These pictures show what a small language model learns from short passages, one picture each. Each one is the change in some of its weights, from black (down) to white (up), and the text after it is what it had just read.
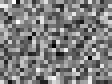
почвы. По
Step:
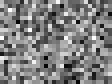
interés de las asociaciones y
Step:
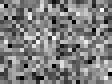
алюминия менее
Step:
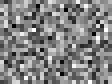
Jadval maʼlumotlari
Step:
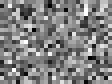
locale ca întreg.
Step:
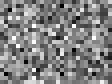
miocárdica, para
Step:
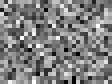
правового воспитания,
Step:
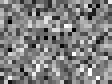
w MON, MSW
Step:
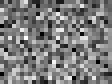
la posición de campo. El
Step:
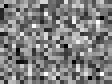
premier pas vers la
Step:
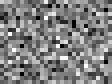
terdapat kesalahan
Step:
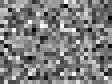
siamo completamente
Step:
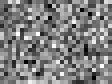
Deputy Chief
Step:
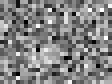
Problems of Humanities
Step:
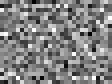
M., Kurbanov
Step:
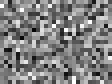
taken into consideration, it
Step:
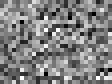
adalah latar belakang
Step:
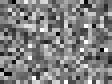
gesagt und ich so
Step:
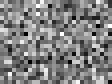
of investment access,
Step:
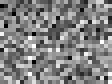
Mundial obligaron
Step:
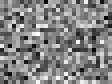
cultures: The politics of
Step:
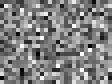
ayladi mulki ishq
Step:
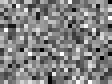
munosabat ruhini kuchaytirish
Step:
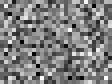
má execução e a
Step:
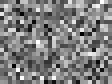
America. Similarly,
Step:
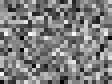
metodning nomi odatda
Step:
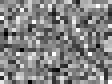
- 45% copii cu
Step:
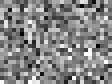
the Digital Competence of
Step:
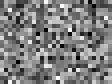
Malayziya va boshqa
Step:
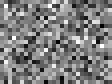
l'auteur Les résultats
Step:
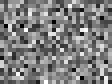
el uso de software para
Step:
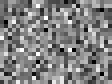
zusätzlich zwei
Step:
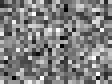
अर्पण ।
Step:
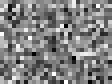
estabelecimento do preço é
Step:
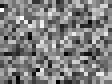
islohotlar, mavjud muammolar
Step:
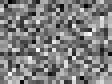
– vazifasidir. Badiiy
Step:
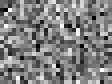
que o paciente receba
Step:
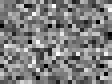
продукцией и продуктами
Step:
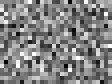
o‘quvchilarning bilim olishga
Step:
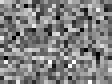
are intenția de a
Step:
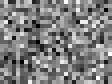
xrom konsentratsiyasi
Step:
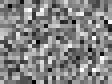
adolescente, considerando sempre
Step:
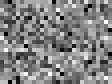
turizmning boshqa turizm
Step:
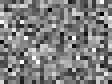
paydo bo‘lishi va
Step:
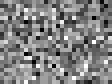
aimed at reducing
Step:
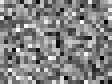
ser interpretadas como normas que
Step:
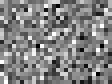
¹Carrera de
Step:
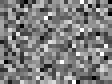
говорит он,
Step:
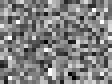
et présentations des données La
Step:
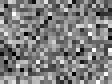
единства; 3.
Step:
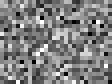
instante se interponen a
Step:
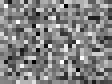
Adaptive Market
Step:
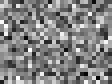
образование – объективная
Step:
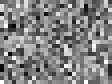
que o segundo regula por meio
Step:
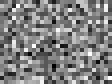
precisa acompanhar tais
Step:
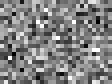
الآخر هو
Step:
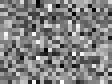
Ne'matovna – Doctor of
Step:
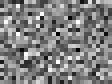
умел решать такие
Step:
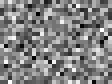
Амплитуда и
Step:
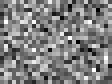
2013 uitgebrachte
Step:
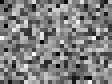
shows a news article
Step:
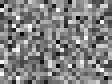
lor în populație,
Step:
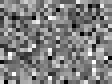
Émile. *As
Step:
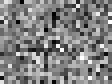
pasado casi una década
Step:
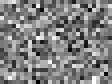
периодом, что может быть
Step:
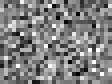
é imprescindível uma
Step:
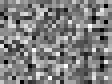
di media sosial kurang
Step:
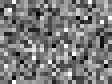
[1]. Список
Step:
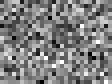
qismi sifatida sayyohlik
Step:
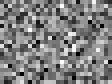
haciendo actividades de forma más
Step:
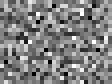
sebanyak 31% responden
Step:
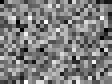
особенности, речевая
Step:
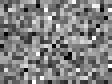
conciliului au participat
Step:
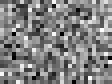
întruchipării în
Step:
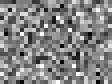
fikriga ko'ra,
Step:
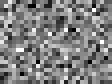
ва уролитиаз
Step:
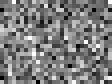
precisa 1 Aplicación,
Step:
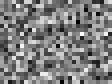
mexanizmi bir yoki bir
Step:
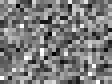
tekislikda tasvirlash va
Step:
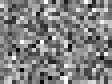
ethical paths for
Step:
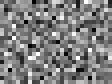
e che assicurino che
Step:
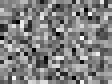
la agencia narrativa, la
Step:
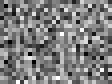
Nitel araştırma
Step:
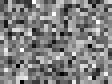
wonderen. We
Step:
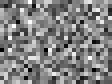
(9). Y no solo
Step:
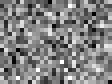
amostra para análises e
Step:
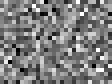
a possível trajetória de
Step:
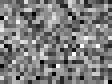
proporcionava promotores
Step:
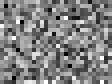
de la Maestría en
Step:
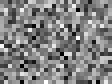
anglash, hozirgi
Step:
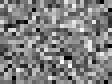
вводимого добавка
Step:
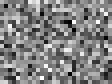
uma estruturação através de um
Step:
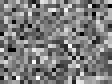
стінках судин, так
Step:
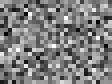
22. Умаров,
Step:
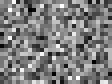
ichiga oladi, shuning uchun
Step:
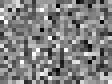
-Qara, nimani
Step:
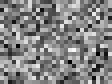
namunaviy o'quv
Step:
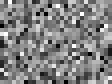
mudanças estabelecendo
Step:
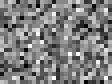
наблюдалось как
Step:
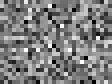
alvo de discórdia,
